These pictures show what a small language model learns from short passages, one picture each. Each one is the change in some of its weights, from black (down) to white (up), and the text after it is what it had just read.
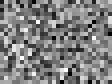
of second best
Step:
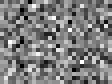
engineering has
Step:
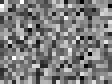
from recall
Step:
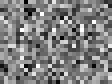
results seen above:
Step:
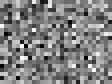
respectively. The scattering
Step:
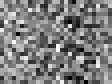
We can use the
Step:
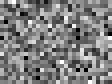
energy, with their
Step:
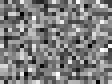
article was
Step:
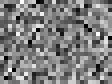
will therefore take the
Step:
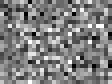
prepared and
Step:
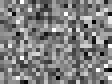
research in supported in
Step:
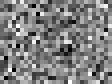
have measured the
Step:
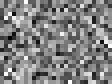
the form of a
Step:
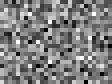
gauge theory. The
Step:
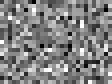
shortest velocity
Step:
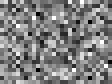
vertical line
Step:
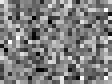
Horn approximation
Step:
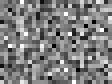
models in the region
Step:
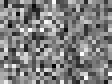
projector corresponding to
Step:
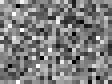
We thank
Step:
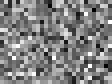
## expected response
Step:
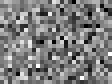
To set up a
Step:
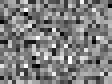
purpose of our
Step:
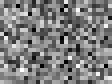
The source of images
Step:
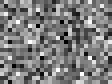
density of state at
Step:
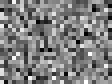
needed for
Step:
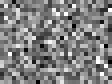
it is infinitely
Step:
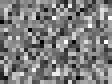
consumption of
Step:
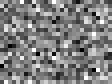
that given by
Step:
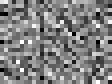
\cdots &
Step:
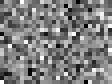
traces slightly
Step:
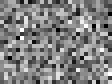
Hall measurements.
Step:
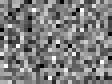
geodesic distance
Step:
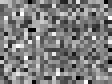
different ways of
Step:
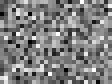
accelerations {\it
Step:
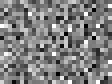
functional scales as
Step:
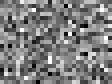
et al.
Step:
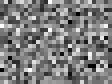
singular points.
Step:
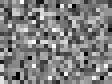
greater than
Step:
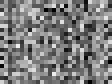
distribution of matter density
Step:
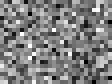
exists a certain
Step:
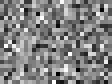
the few available
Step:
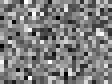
is helpful for
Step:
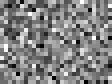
one to keep
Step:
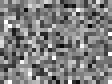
reason why a
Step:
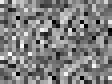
very hard to
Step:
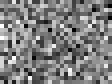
Ueda for
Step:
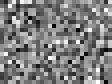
boson and top
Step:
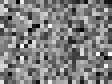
mixing of
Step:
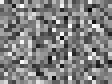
a superfluid
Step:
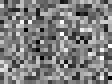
model, we obtain
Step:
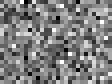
however, that,
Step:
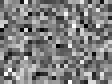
the dipoles
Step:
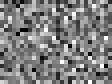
3D space.
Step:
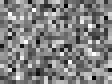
this phenomenon in
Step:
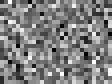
to gain
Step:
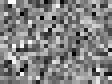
small compared with the
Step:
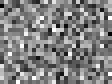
several improvements over
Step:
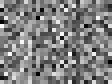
a function of
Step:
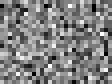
be approximated as
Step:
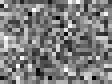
DOS in the
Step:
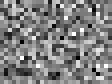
corresponds to that obtained
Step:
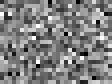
et al.,
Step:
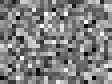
meters in
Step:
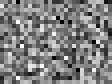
depending on
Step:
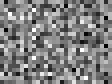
this paper we
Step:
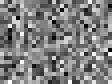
to a stable concentration
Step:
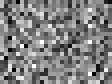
reaching the required
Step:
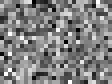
the IS is
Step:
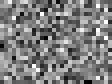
It is therefore relevant
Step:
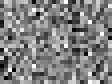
act on the
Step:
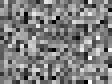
expect suicide
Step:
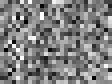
required in the
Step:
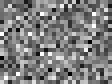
comoving distance
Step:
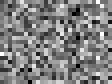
correlations at these
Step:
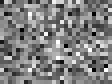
accurate demand
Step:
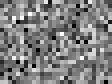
small, indicating
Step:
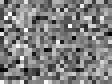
the contributions of
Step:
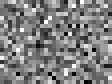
in addition to the
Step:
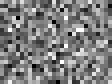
to characterize a
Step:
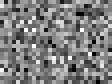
question we raise
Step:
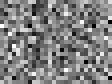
and stability conditions are
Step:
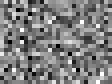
jets -- or
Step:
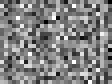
subjecting it
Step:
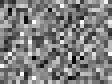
across a wavelength range
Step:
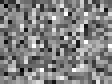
length used was
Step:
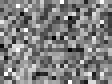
the fate of
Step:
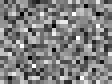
which the prediction was
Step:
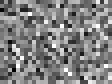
visible also in
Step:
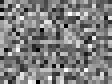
represents either normal or
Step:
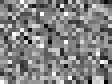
may be detected
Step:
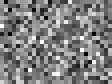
time intervals
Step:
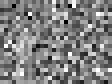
the negative term
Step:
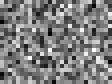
is a diagonal
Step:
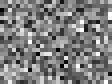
Their bound states
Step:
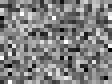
are young
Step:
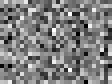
made up by
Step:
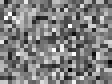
the number of data
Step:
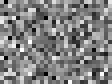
study the production and
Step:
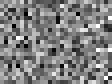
regime, as already
